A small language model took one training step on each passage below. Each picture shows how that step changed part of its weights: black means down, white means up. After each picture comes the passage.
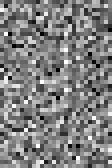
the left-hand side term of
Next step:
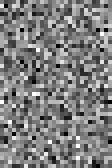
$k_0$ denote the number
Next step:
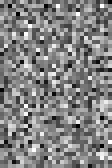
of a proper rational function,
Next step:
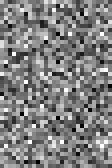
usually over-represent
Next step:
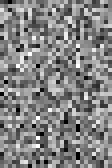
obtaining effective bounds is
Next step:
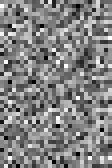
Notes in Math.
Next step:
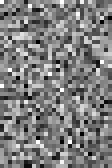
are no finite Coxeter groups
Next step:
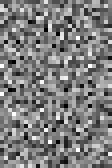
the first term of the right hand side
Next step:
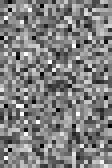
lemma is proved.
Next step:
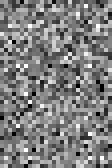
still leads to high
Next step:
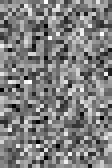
a unital algebra and
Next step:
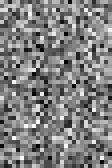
non-classical finite
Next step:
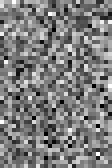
\le r$. We look for
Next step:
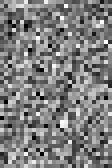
be coercive,
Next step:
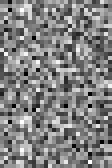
expression for the integers
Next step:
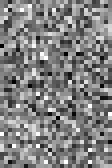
hyperbola and the graph of any
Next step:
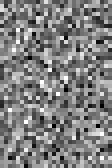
the "parameters of the
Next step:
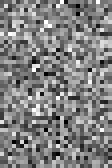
R_d \). Using this
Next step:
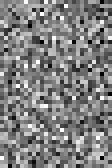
be modified to include the
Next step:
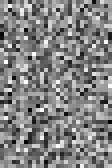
perspective, scalability to
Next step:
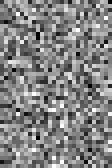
coincides with
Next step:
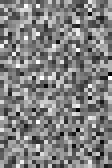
node according to their
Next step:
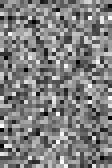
Mori recovers the
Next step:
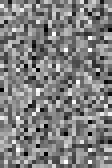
in setting up the computational
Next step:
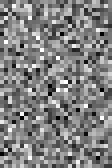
type $C_3$, with
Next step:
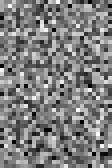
\mu_w' \right)
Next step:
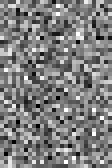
\end{equation} Now,
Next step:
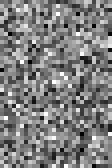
to hold. \section{The
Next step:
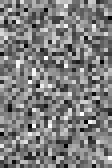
Gen. Lie Theory
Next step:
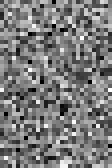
n \tan \phi ) .
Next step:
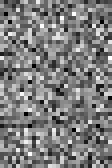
Alexander basic
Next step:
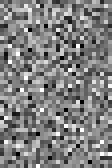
those combinations of values
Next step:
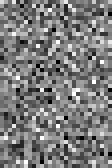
\quad \ {\rm{and}
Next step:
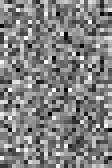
Inventiones Math.}
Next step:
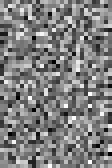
support of the divisor
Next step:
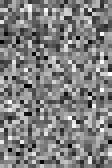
any $x,y\in
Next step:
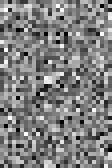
closing} CA.
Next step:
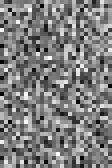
conjugate function is
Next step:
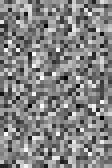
homogeneous with respect to
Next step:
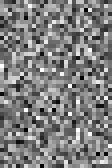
This argument is generally
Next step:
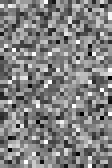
\eqref{eq:ce} for
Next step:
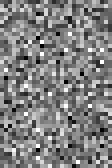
the Hilbert transform by
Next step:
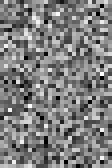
claims (1) and
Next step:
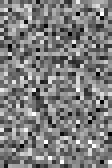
point which corresponds to a closed
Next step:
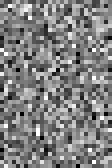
images of $y$ and
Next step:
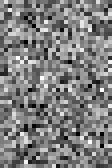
}. \] \normalsize
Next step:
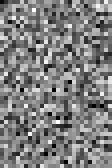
the neighbors of
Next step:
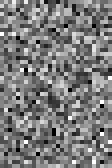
\begin{prf} The
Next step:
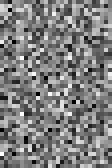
general optimization applications
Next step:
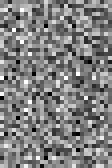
lower, can be obtained. We
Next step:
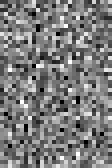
repeat Eq.1)
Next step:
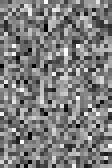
a direct sum of tensor
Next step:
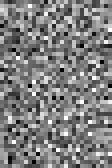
Thus the Picard number of
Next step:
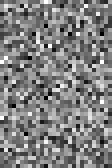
wild case is due to
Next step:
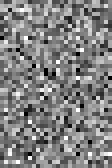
not rely on this assumption and
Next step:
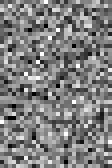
about the first- and the
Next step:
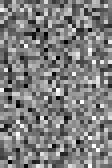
the multi-objective
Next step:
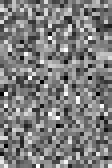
the event $a^*
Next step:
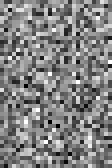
corresponds to a segment of
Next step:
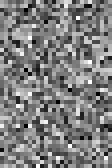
basis functions are presented as \[
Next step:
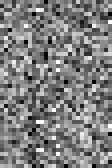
program. \end{remark}
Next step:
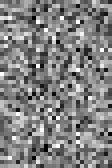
resonance dual pair. The
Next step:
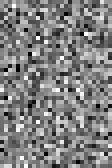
} } \algrenewcommand {
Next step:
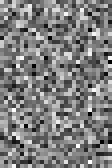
finite number of symmetry
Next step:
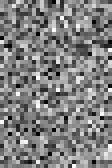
\BVHA$ is right
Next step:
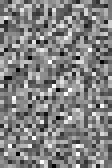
probabilistic interpretation of
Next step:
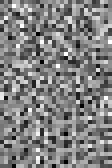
points are equal to the last
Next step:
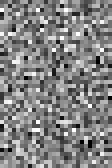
Now by inspection
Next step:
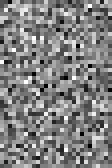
over. This is the same thing
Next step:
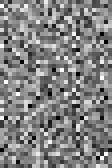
de $B$, correspondant
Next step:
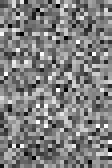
of \cite{ete}
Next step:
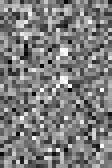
non-split Cartan subgroup
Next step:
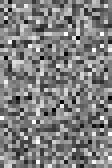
is $\infty$ if it does not
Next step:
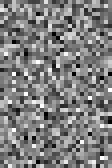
the class of sets with fixed
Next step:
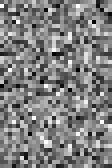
S. Konyagin,
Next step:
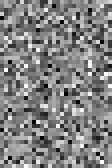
it suffices to show
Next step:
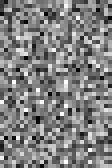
same to the eigenvectors
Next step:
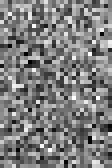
f \over \partial z}
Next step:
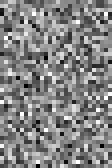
modules, Jothilingam
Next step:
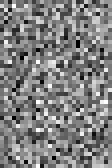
is either a transformation of the
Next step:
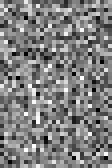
The transition from vector
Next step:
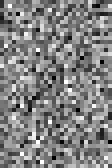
of Kleinian groups},
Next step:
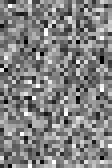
When an operation is
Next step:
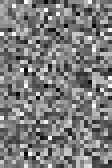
\begin{proof} Since
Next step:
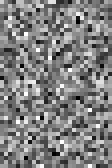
and orthogonal to
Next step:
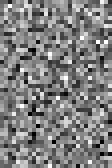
determine the components of the
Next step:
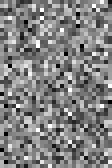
lattice polytope.
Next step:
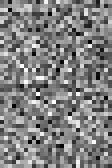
submanifolds, are there
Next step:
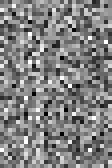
stray field energy given by
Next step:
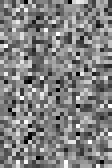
research works
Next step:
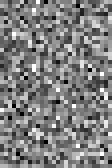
$\eta\to\infty$ and
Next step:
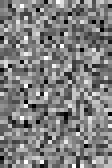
would be to adapt the
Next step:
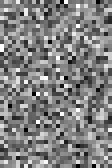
Unfortunately all
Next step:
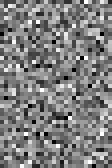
[5] Cartwright
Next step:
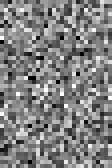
proposed the nonconcave
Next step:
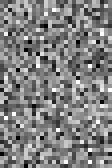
operations defined from the type of
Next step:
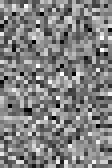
of loop groups. In
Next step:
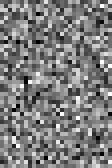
the equation} $$\tilde
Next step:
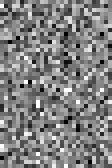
$y$ (subplot
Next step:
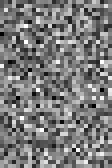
for each integer $\lambda$ we
